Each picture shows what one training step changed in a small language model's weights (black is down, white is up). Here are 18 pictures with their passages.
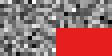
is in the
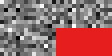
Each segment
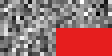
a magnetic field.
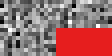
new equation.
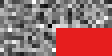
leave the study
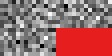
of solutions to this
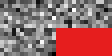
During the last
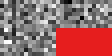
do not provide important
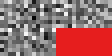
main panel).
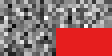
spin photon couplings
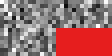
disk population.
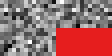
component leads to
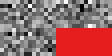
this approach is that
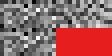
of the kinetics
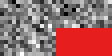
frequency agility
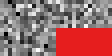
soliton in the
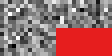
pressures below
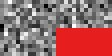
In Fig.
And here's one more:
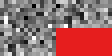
logs include
